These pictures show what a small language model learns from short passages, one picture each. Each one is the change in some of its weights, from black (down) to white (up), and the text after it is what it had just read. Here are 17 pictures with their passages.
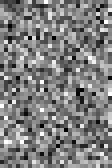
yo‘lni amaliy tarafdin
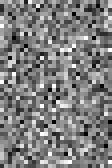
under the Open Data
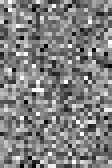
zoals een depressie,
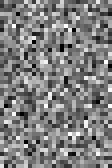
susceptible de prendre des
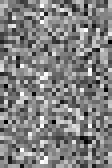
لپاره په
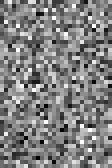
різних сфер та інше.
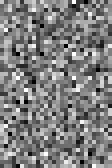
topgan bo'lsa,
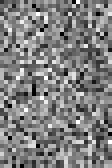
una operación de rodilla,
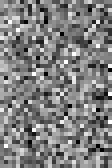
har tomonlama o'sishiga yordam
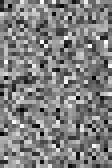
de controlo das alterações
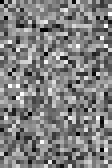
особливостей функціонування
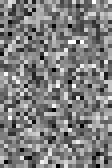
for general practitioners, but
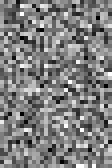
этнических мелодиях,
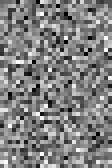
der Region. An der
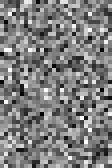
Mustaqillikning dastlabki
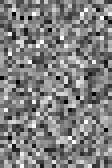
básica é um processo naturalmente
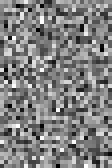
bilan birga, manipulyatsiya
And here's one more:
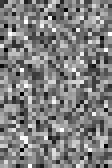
memoriei*, op. cit.,
